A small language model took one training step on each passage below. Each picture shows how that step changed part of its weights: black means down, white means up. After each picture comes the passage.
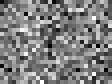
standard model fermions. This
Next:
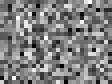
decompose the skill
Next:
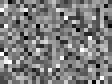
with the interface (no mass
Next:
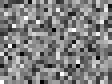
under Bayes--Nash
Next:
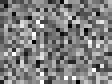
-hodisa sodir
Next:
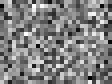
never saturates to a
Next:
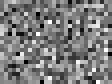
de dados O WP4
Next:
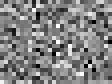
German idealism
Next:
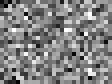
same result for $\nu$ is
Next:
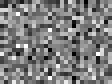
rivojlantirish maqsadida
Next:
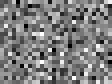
Citizen Science für
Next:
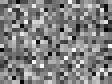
we neglect this assumption
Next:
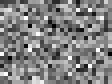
scattering operator in terms of spin
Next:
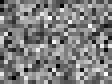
numerical simulation results also show that more
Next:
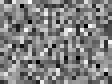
the Green's function and
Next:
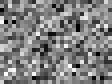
by an abrupt
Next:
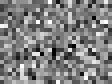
Maxwell equations in complex
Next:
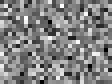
down by both paradigm
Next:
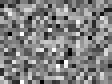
столичных газет
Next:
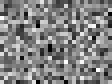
Computing resources from
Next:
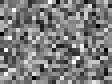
a pure shadow of
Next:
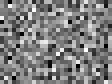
la parte inferior y
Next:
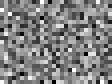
the incoming wave. It
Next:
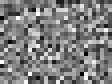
domains is in the
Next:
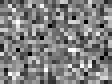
situation when the usual
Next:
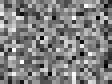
derive all the possible derivations
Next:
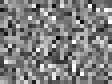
straightforward computational
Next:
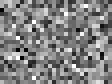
estudios acerca de las
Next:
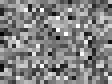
therefore circumstellar disc
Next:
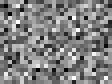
not it is a member of
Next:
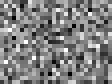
oxide alcohol
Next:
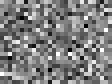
pp-wave background with
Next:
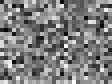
where such particles are sparsely
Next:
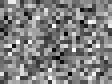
We have demonstrated how the proposed
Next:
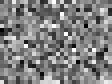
boundary intersects the
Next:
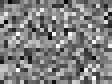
Professor Doniyorov
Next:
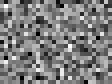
previous cases, the real part of
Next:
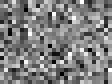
and $d$) are needed
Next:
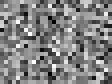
unitary representations for
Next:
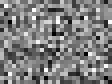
the injected entropy with
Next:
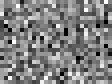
and two quantum dot levels
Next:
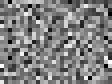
à reparação civil
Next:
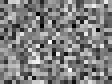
EDS figures for
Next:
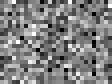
an associated weight. These weights
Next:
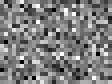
може входити в
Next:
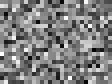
$\mathbf{B}$ near the
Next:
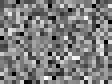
їй задає
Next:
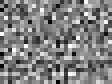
is no simple analytical formula
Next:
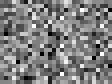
it would be more efficient to
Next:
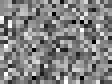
acierto a este
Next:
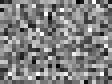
to generate enough spin
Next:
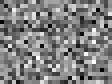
use this method to, for
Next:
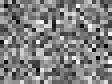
der Auftrag zu
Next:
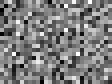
of Bukhara State
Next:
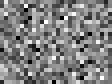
çiyini arasında
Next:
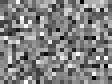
va institutsional
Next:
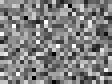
Отметим, что
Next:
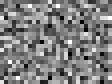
questão da intervenção
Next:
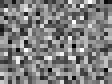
important properties of many body
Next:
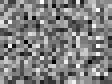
have limited computing
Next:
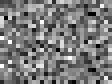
than the full MLE.
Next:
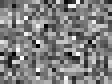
una cuadrícula
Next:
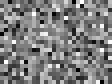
lógica binaria,
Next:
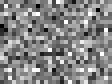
xavf va tahdid
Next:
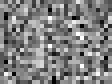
Filho defendeu que
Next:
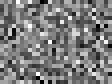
Ed. Akal,
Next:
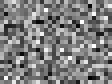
to just one set of
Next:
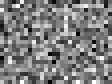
durante períodos
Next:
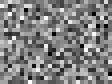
its inability to describe
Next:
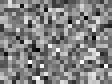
escasos los estudios
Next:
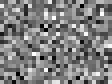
pick out its longest
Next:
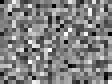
is set as constant for both
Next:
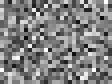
for torus one-point
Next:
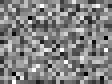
seskanib ketgan
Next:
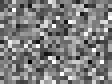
several local optimization loops
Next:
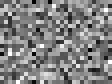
aks ettiradi.
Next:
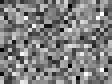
peak search over $\theta$
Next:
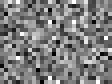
FM instabilities at
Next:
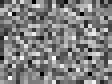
equation for pressure. The
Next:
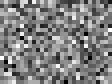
talabasi Ilmiy
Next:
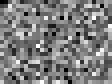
constants have been observed for
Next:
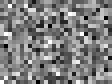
which differs essentially from
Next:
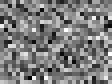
range of 0$\fm$1
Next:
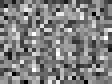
important implications for the
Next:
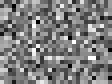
РНГА). В
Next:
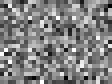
start from a uniform distribution
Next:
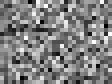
em toda a cadeia
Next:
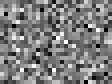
the one with smaller polarization.
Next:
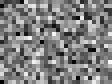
das células
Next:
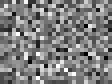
the thermodynamic limit.
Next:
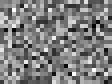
films, notamment
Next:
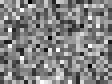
tem de ter vigência
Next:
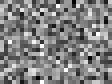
$t$, but continues
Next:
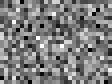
a chip, but without the
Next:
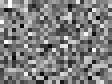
{ \cosh \pi t
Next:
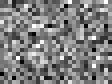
realización de la prueba
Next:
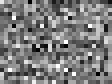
reflexões. 6.
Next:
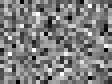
aholining alohida
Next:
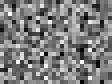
– мақсадли
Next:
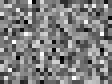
dizer. Ela não
